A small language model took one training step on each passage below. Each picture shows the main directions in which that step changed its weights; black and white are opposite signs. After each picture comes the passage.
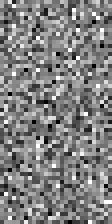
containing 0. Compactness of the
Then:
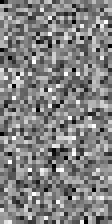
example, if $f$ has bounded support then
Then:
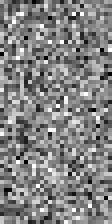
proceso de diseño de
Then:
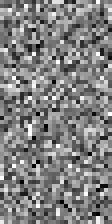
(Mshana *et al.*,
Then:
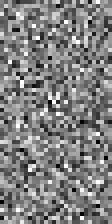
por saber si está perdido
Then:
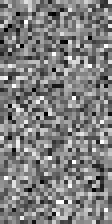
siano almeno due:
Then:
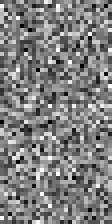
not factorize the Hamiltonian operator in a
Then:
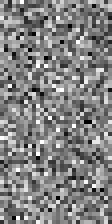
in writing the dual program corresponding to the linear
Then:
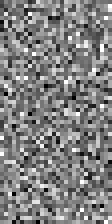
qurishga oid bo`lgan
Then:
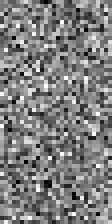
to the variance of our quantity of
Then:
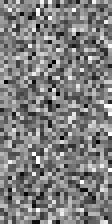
напряжений U_k на
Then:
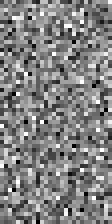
with its adaptive current model replaced
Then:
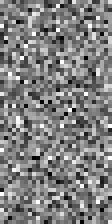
minor of a unimodular matrix
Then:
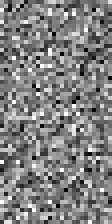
aannemen, dat ook de
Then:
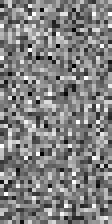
different from the scalar case, since the
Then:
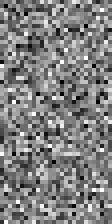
ularni muntazam
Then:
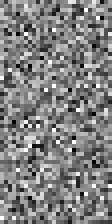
CIRIT through the grants
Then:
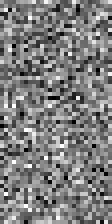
sub-task displ =
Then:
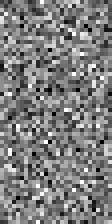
de paralleladministratie
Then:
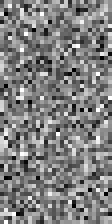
Research and Public Health*,
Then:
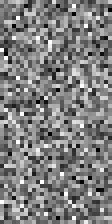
*Ushbu maqola
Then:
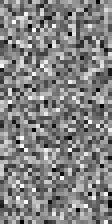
\paragraph{State estimation
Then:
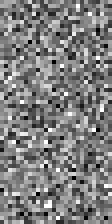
brackets form a homotopy Lie
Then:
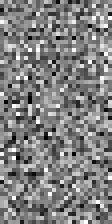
талаб даражасидаги
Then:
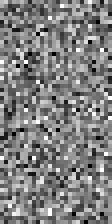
intersections between the chambers. \\
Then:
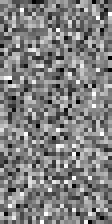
explicitly account for binary star systems,
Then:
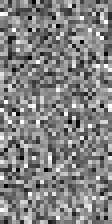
\Sigma^\varepsilon \mathcal{G}$ and
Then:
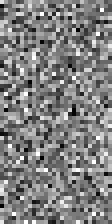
and only if $M $ is isometric
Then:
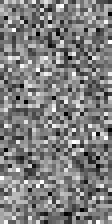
correlation function and the dynamical phase
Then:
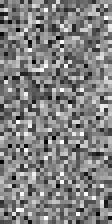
over a neighbourhood of $0$,
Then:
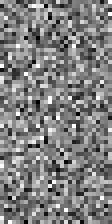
decay photon spectrum. It has the
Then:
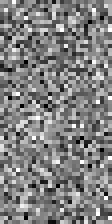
cuts, the radial velocity
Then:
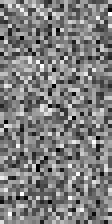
step and the grid interval, respectively. }
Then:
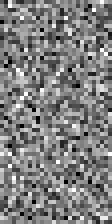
de F\'{i}sica,
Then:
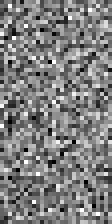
plecat de la ipoteza
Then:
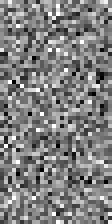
la ciudad de Chiclayo
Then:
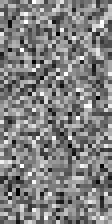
Mg spinful nuclear isotopes,
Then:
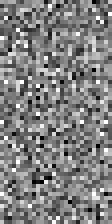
analytical estimate that will be given below indicates
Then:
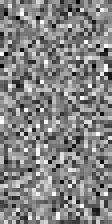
is the $n$-th Catalan
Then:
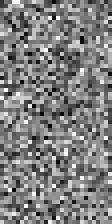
Diciembre de 2018, por el
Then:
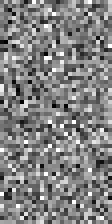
\begin{equation} \chi(\theta)
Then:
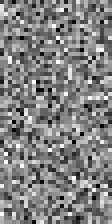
$n_d=1$ for the last
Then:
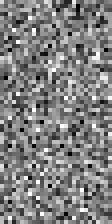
\beta_i =0$ we get from
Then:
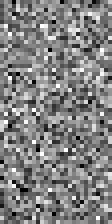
Hal ini terlihat dari hasil
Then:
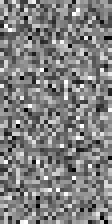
solvent case with $\varepsilon =
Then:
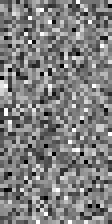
o'rin tutadi.
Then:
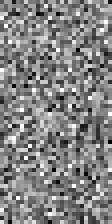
Consequently, the spatial
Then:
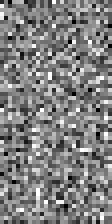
(FPM) on $M$ is
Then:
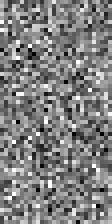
a finite sum of exponentials. Now
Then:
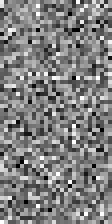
by \eqref{3.15}, we can
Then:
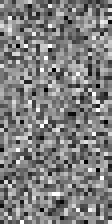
of the present talk to derive a
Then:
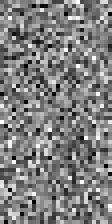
Therefore, the problems of how to estimate the
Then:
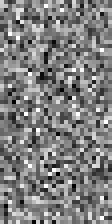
parte. 5. Objetivos
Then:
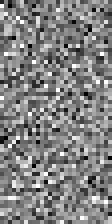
of $l_{\infty}^k$ is
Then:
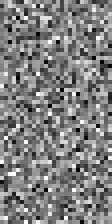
of running multiple iterations in parallel.
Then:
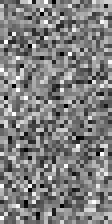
\\ \noindent After substitution of
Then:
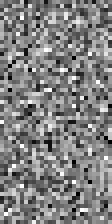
above considerations are generally valid, whether
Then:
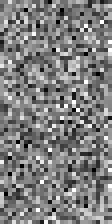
to make a distinction with a general
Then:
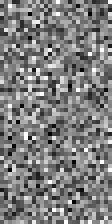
people. We are grateful for
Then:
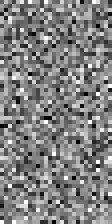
linear in $\vec{q}_2$
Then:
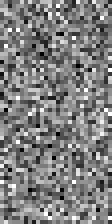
cluster cores, and that these distortions
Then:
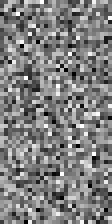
клейковины у сорта
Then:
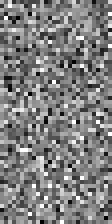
space data matrix $\mathbf{Z} \in
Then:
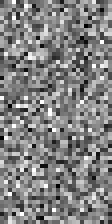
peserta didik dan
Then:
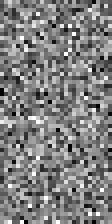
is about the thing you do not
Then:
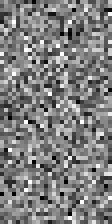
Given M32's currently low
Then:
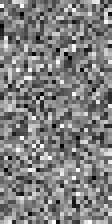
implied vales of Z are given,
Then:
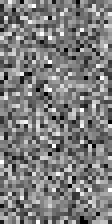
in $\mu_d(\xi)$ in degree
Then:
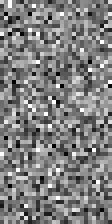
space inner product. This implies that the result
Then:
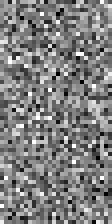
$\pm 1$, and $r$ is not
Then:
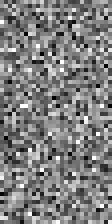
обусловлены как
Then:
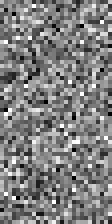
than $\kappa.$ The forcing
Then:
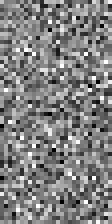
i tvorchist [Nestor
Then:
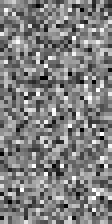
The mass density parameter $\Omega_{m}$ is
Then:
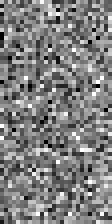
on ${\cal M}$ is defined by transformations
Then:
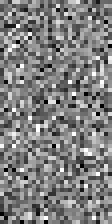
обмеження чи вилучення
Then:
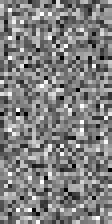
AND METHODS
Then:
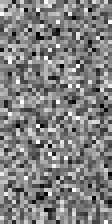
um trabalho de campo, como
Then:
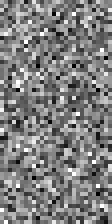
oraz przenikanie się
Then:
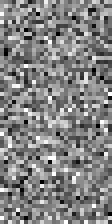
va a ser el mundo de
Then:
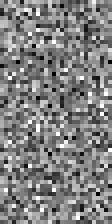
1-МСП дозасини
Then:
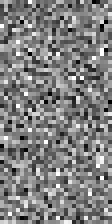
can give a local formula for fundamental forms
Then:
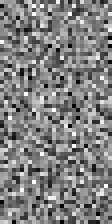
spectrum and of time variations are important in
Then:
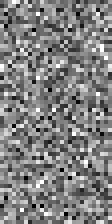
the limit $l$ belongs to
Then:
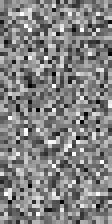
3. Nishonova Z.,
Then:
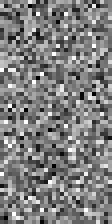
se observa también en la
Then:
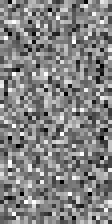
55%). Acest fapt
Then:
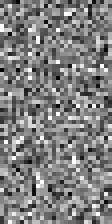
Parameters for this model can be found in
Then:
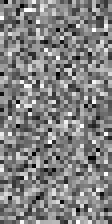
hand for a different choice of variables one gets
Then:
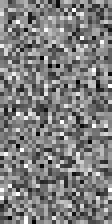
б свідчили про подання
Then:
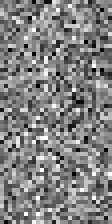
\alphap + 2\vb \wedge
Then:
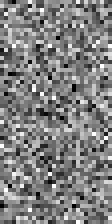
the simple linear parton evolution is no longer
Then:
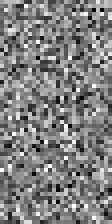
the polytope which is obtained by
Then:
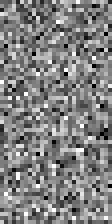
MEDIA group results the most numerous
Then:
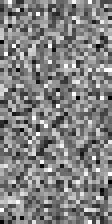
matematik manzaraga
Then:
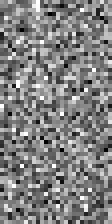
maximal depth, i.e.
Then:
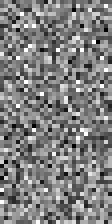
The algebras do not absorb the
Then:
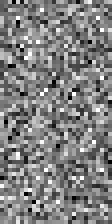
(cells) is given by
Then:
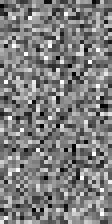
probability if \begin{displaymath}
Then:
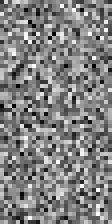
very little asymmetry in
